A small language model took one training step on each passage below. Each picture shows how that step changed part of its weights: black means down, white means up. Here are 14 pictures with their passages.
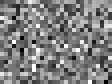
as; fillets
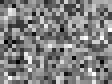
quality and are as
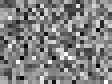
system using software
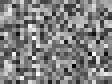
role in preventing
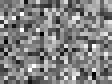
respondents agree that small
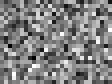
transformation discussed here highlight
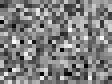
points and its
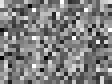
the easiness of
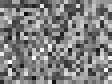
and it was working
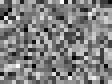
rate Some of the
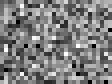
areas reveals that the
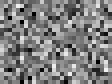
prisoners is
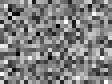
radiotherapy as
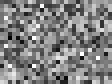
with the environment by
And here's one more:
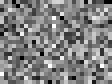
his Nobel
